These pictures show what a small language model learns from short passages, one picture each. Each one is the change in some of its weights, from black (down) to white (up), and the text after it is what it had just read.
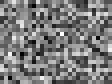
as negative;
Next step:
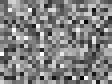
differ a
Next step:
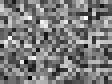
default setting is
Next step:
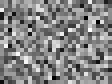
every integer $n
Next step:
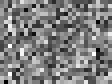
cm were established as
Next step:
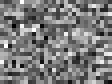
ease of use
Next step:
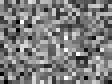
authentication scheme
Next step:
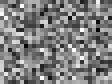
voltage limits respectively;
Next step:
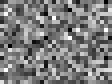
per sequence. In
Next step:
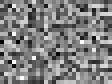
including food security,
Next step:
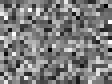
learning objectives for each
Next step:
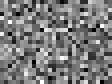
specified, we denote
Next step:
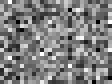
can be developed that
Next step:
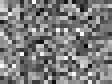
< \gamma <
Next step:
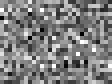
sample of a Gaussian
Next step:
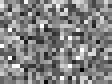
d\theta =
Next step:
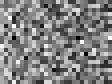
were aimed at
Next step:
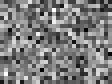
Gaussian bounds for the
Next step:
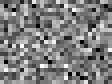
products which is based
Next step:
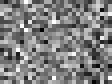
significantly. II.
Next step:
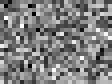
graphs and generating
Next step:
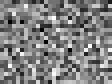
G. An
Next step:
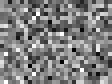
the association sense.
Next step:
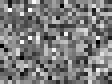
After sampling the
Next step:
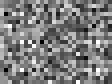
appropriate activators
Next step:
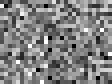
all $f
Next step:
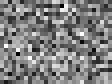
the class of
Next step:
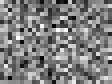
\alpha \in
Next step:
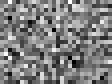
Lebesgue measure.
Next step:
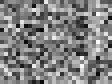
objects or materials,
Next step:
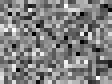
diabetes had a decrease
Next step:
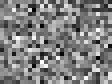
flawed code
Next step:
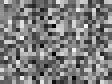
immediately have that
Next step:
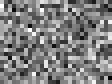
dynamics of the
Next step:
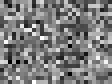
12. Example of
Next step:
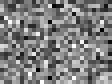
generator $g$
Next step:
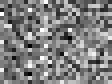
European Economic
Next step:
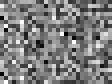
culture. However,
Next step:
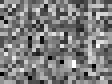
new generation boundaries,
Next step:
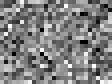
calcium is consistent with
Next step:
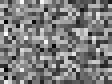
collaborative efforts across
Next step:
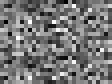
\varepsilon \ll
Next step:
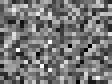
Girard et
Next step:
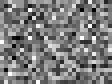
provide vital
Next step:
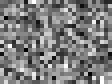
The frequency dependency
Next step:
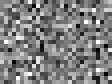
(with boundary)
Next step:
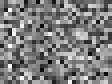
behaviours and develop
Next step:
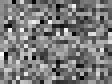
expired at
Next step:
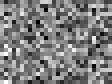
moderate yield
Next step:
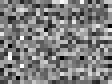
the fact that
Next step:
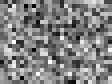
Thus, Schiff
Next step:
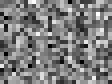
The interpolation error in
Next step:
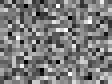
\times &
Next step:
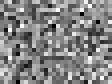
that would be required
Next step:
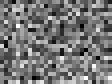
Vi Su
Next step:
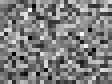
denote the set
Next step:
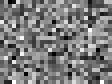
that case, there
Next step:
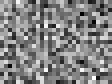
by the constants
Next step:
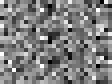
$X$ is
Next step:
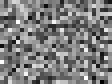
in fact). In
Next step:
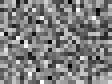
space $V$.
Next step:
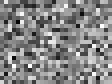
order to thrust
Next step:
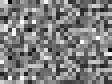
challenge due to its
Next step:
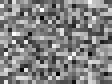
if and only if
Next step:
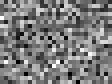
read and approved
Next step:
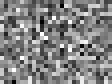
and fed to
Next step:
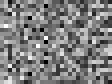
Accessories J.
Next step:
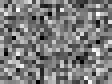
of those (2
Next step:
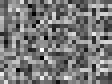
under reduce pressure,
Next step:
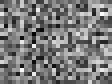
data use concerning human
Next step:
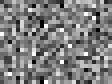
or 12 hours before
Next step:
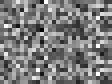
memory, history,
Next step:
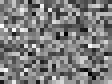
a profile crossing
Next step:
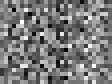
used the result,
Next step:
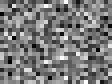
this paper we prove
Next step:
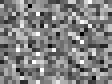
but in the special
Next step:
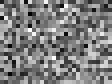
surface of the
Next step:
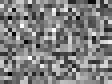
because of the good
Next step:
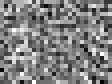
of informal
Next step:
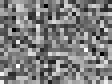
in edge and
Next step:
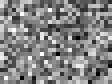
changes from a
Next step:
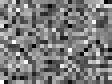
L}$ are
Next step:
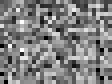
and scientific findings
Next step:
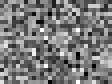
oxygen and
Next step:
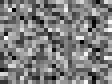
this isn't
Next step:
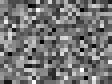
be surgically
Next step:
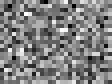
we show that Theorem
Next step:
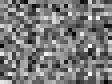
elementary number theoretical
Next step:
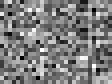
robust terminus post
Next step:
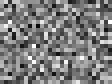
consists of the
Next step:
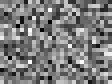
Order the vertices
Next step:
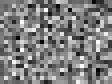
and methods: This
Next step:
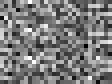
covering map of
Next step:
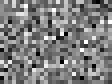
stochastic integrals which
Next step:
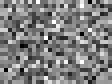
over the runs of
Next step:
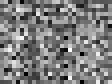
the IBP
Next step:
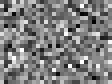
leading to a concerning
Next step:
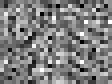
for the analytical
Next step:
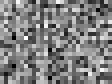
by the uniqueness of
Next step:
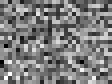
the grand
